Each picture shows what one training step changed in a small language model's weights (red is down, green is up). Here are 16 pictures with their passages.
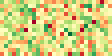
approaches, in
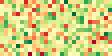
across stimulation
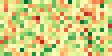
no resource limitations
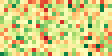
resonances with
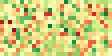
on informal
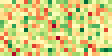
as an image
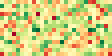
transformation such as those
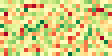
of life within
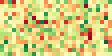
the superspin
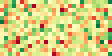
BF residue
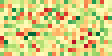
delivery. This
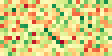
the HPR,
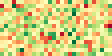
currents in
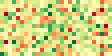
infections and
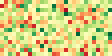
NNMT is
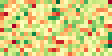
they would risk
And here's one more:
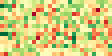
this paper we present a
